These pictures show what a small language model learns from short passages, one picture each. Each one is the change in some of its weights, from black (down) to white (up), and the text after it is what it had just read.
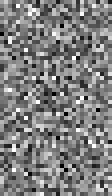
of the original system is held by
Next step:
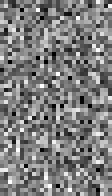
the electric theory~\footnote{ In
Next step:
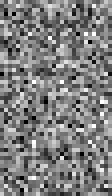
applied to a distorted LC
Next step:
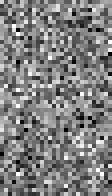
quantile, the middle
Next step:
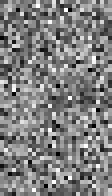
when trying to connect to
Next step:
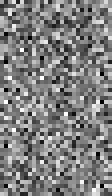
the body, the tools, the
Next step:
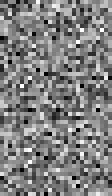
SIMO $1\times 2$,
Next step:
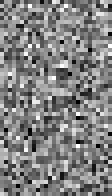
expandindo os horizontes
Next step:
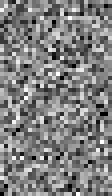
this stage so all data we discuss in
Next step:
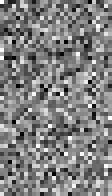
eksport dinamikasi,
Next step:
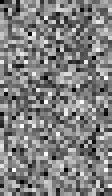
In addition, another technology that has
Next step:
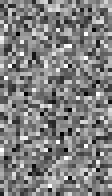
does not necessarily guarantee
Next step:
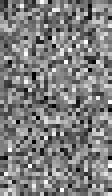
наук, доцент
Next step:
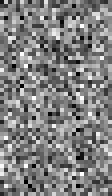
\rightarrow \infty$ and $r
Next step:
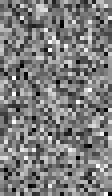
causal dynamical triangulations
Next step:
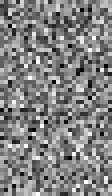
these rearranged structures.
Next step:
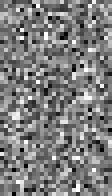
à l'Ouest, par les
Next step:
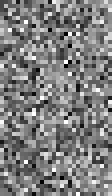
data provenance and the data quality
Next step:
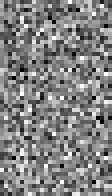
til rivojlanayotgan bolsa,
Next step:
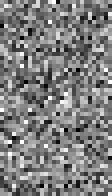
să asigure execuția
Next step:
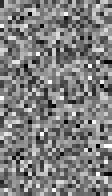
ignore the technological shock and
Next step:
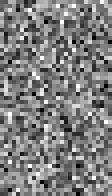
{\rm Im}(D_{\lambda
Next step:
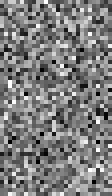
etc.). Breaking the
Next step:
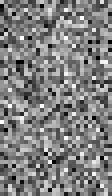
time in minutes and its significance.}
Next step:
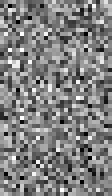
isolamento, Piadas de
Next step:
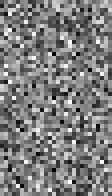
of them. They also use a
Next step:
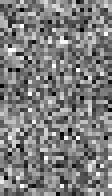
reminders variable also perceived
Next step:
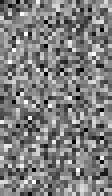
Sources of International Law,
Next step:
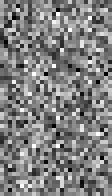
to the Nash equilibrium.
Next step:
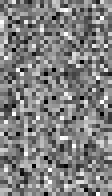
in a full wavelength range of
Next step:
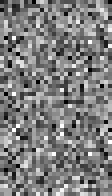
униб чиқишидан
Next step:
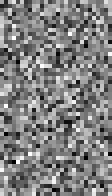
the tunneling process are
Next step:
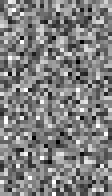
and 2-directions correspond to the
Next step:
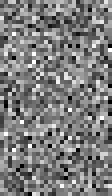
ca.200 all online presentation
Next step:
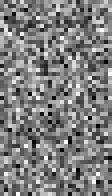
70°C haroratda 1
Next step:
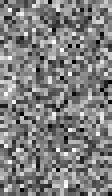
E} \left[ \left\|
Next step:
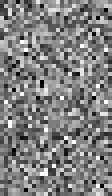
(31) of the binary and
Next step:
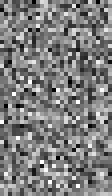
того, чтобы
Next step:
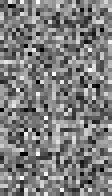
Regional de Medicina do
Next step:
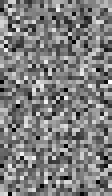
in display or storage of
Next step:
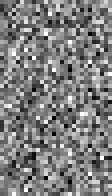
about the distribution of the organism. On
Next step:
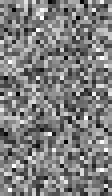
K1} \tabularnewline \hline
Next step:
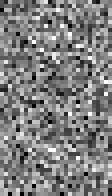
без особенностей,
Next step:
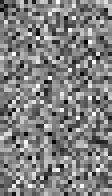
ПСВ (л/сек)
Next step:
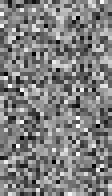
\St , Starting from the
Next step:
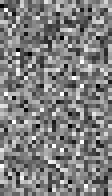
sharqshunos olim
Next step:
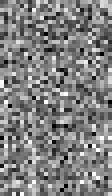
que fueron estudiados
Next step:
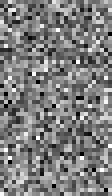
is shown in Fig. 1. In the
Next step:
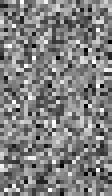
función del sistema. Para
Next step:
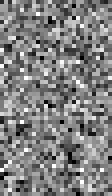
\lambda)$ design. However, the
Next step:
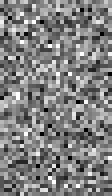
cheap configurations compared to
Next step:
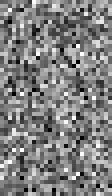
\Colstr\, means that all
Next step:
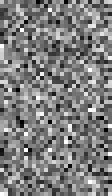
socially and historically, this
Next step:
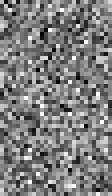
mm id, 5 µm particle
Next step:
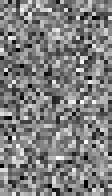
is tuned by the exponent
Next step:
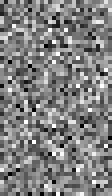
this kind of complex order.
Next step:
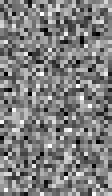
rotation velocity weighted by
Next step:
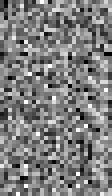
начальных классов
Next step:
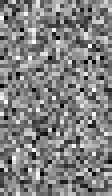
Platelet concentration: NA
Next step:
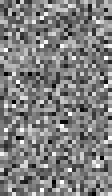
detainees and the number of
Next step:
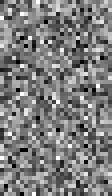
CRUZ, P. J.
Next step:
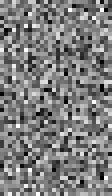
a mixture of three dust
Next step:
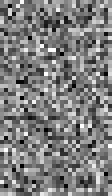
equations become very restrictive once
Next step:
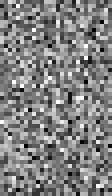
from far-away regions. Index
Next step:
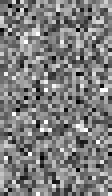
al Nacer. En la
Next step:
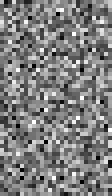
a_m$, we obtain the differential
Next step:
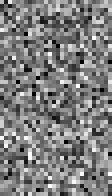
molecular oscillator as a
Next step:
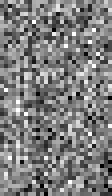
regulación especial sobre la
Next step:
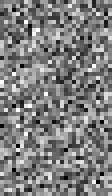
Hieracium pulmonarioides
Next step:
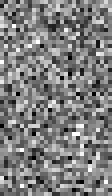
structure, which is also evident in
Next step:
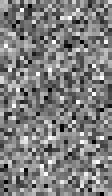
questões sociopolíticas
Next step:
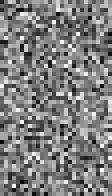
Você emite nota
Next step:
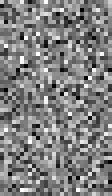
autoridades competentes – pode
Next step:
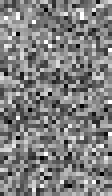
agricoles. La dette sociale
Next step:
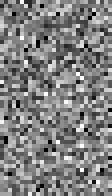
bazalt tolalarini
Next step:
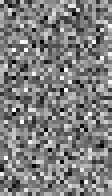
kaitannya dengan
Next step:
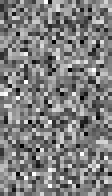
how our tool can be used to
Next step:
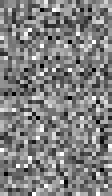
refer to their papers). The
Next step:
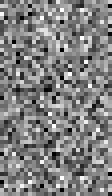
therefore be used to diagnose
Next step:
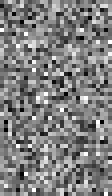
had little obvious effect on
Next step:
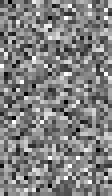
does not necessarily decohere.
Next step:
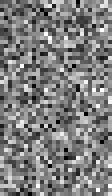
- [6] R. Iniesta
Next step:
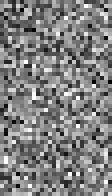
as estimated by the DAMA
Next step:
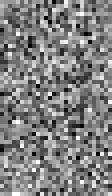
explicar que el derecho es
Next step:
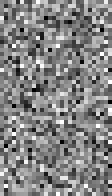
escuta a pergunta
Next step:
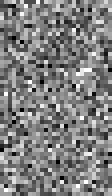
Policy on Library and
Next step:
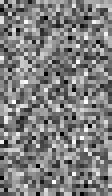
half of the messages are necessary
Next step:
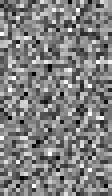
bosh g'oya ekanligi
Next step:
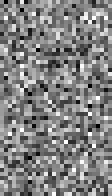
site is executed in 15
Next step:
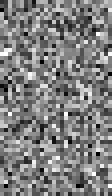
в основних силових
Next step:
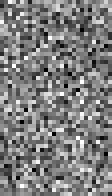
instruments as such, since only recently
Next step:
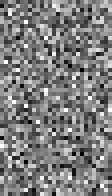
of the source using a model consisting of
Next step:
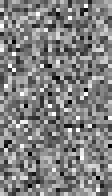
weakness is a major concern leading
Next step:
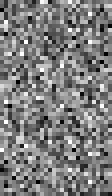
кенгашиб иш
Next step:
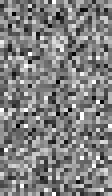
that was interacted with. Since
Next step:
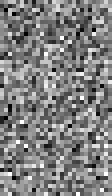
was significantly improved by 68.4
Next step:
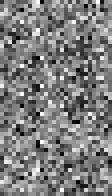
TERMS PL PT
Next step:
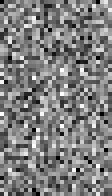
the CDF curve of the
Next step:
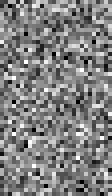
NautaDutilh te
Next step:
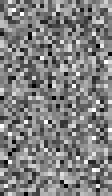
and assigning them to thematic
